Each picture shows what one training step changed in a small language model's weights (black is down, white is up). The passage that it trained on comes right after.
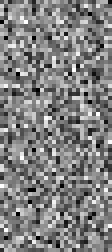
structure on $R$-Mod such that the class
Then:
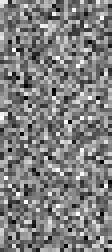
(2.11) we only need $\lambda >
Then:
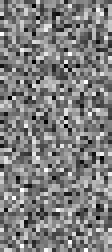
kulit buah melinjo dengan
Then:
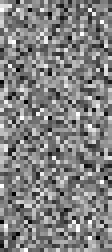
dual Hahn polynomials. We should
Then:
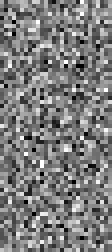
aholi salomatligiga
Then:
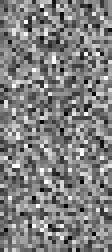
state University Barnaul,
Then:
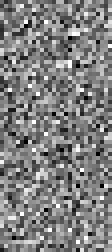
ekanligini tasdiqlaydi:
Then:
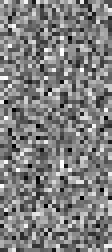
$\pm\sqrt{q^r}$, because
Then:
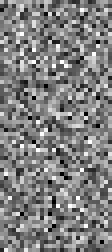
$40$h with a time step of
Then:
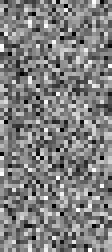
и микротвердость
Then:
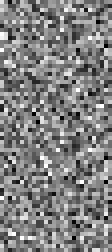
as usual by \begin{equation} \widetilde
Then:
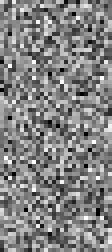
in relation to other schools. The system
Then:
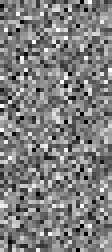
there be a fourth, nonbasic
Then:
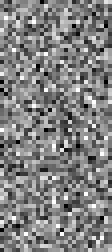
methods} Consider the problem \[
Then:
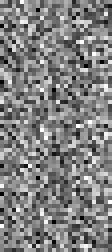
\begin{enumerate} \item According to
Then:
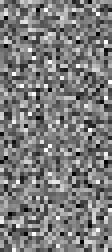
\partial_t \pi_m +
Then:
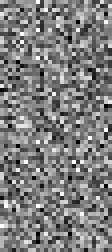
\sigma, v \in \sigma'$ are any
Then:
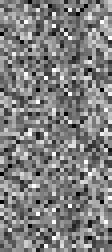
более миллиона
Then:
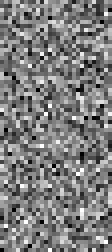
walk is finite. Note that $|\overline
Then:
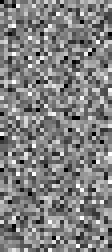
behouden aan de oude schoone
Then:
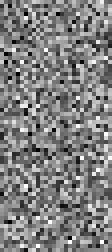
\mbox{for $1 \le i \le
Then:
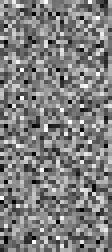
eficácia ou recursos
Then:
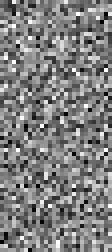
follows. \qed \epr Next,
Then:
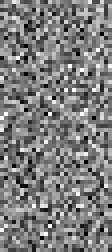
ona tili bo'yicha
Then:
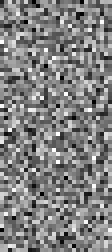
trace operator $\mathcal{H}\to
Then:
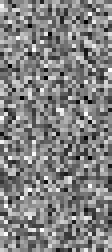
probability matrices have non-zero
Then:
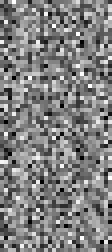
boshqarmasida mis
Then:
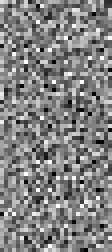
we posed in \cite{kmsv} the
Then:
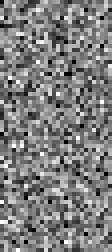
în imagini artistice
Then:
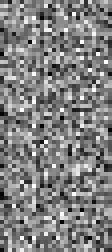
una propuesta para la implementación
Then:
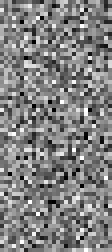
имеет единственное
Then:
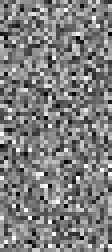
where $\tilde{g}\in\Gtil$ is
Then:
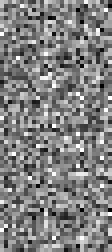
is defined up to a multiplier) is called
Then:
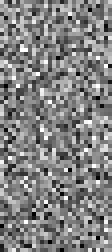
equations \begin{equation}\label{17}
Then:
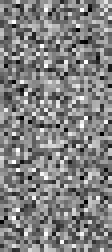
цифровизации под
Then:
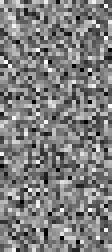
kurzen Zeitabschnitt
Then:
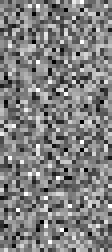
культуре киви по
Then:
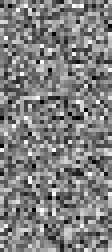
Finally, a sufficient condition is given for
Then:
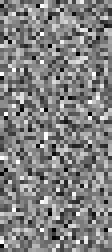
A diagrammatic approach for
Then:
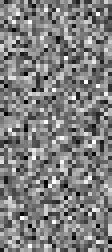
потпуна неактивност
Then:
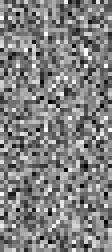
matrix - of our objective function given in
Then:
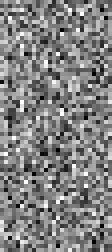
solutions $u_{\varepsilon}$ possesses a
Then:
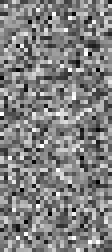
set of translations is precisely the set:
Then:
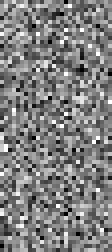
sexual, bullying e
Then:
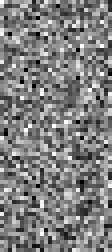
isometry immersion, then we
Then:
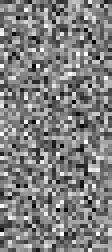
// Интродукция
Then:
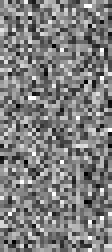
to conclude that $\dl$ is
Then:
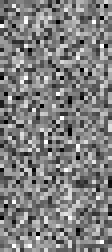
sezilarli ijobiy ta'sir
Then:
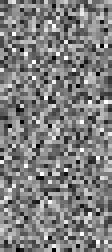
para a conclusão do curso
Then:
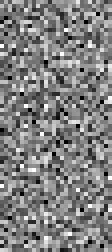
ta’minlashga xizmat
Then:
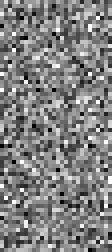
não reconhecimento pelo
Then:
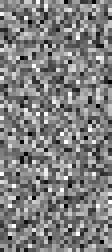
i myrske; Mify,
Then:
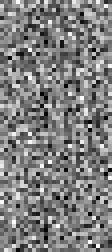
boeken en bescheiden
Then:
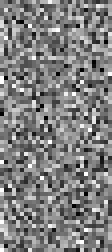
rațiunii, ce asigură
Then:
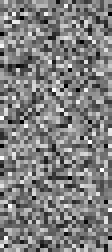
Revista Anistia Política
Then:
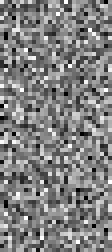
og‘izaki ijodiyoti
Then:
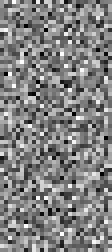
horas, algunas de ellas con
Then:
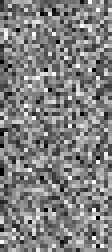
yozilgan va Londonda
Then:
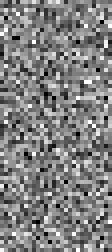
lines. \end{proposition} There
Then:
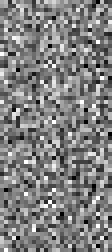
condition in Proposition~\ref{GGMW}
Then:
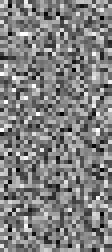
for every $M > 0$. Let $M >
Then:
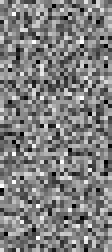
A class of objects $\Lt$ of
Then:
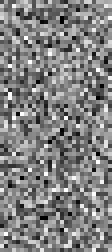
USA team at the International
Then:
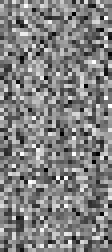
if and only if $X,Y$ are
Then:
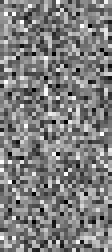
pengoperasian kontrol suara
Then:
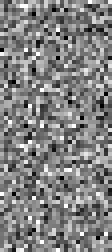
markazlari bilan integratsiya
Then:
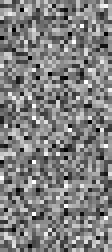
E\rightarrow H$ which is previsible with
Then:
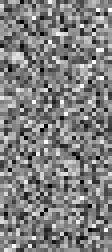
bienestar, mejorando su calidad
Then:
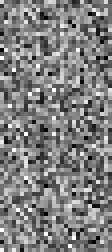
the order of the error term is
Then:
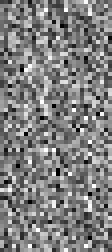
та публікацій
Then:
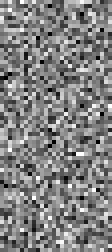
\footnote{The extension of
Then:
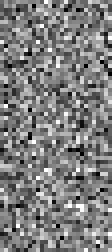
orqali kiritishi,
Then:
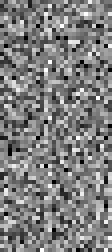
alguma serventia a
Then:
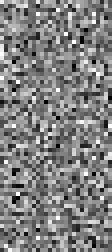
indicated in the introduction
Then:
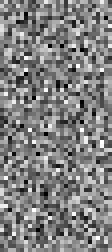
bounded independently of~$m$.
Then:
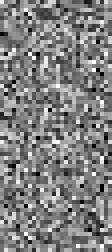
to the Gauss hypergeometric operator
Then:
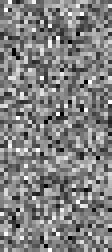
the bi-seasonal discrete time
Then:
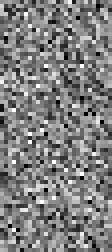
5 9. Muss die Nutzung
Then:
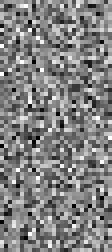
find conditions for this kind of
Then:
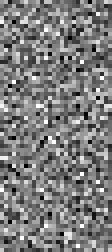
\ref{Le2}, by induction method,
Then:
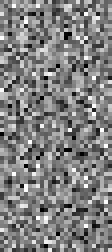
u holda $y'' < 0$ va
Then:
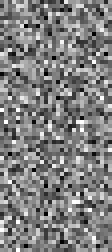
kasalliklarni oldini olish
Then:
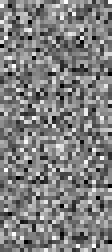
(Fig. 93), se registró
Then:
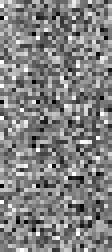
posées par les auteurs de
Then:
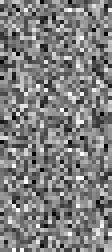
tarjima qilinadi,
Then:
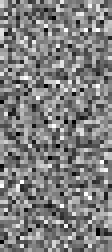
to establish \eqref{3.8} or
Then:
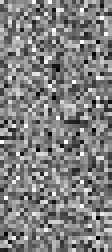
which was discussed in \cite[Subsection
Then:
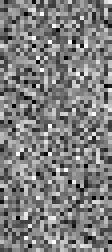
gibt dem Kind zeitnah
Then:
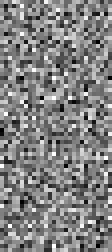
$V$ is defined over $\F_p.$
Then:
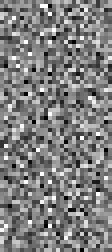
xususan, ona tili
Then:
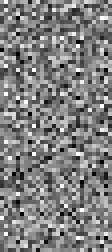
w$\\ \hline \end{tabular}
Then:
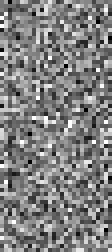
merupakan bagian integral dari
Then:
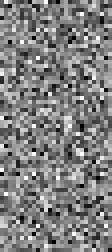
0, $$ with the homogeneous
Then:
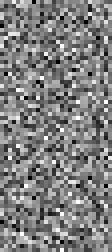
das habilidades motoras e
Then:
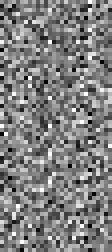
omillarga ahamiyat
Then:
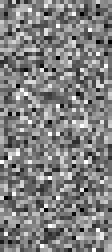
evaluating at the endpoints,
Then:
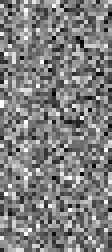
teses*. In Silva,
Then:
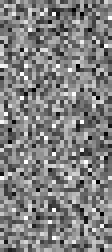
1. АРП являются
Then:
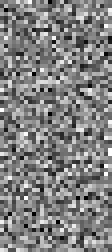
axborot texnologiyalarini
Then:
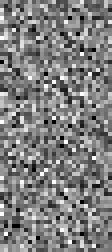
It was proven that the conjectured upper
